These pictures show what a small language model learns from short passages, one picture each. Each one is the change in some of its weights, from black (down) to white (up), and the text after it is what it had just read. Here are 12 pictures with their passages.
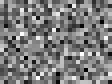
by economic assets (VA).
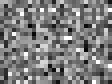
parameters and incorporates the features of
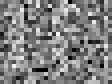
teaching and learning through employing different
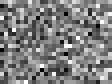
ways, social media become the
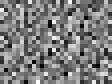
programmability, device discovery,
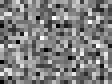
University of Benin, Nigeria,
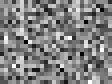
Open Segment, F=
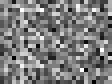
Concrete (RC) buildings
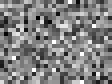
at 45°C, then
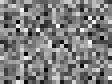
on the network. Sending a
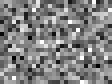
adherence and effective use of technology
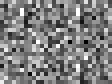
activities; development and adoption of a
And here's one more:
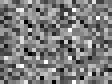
are optimized to achieve the best possible
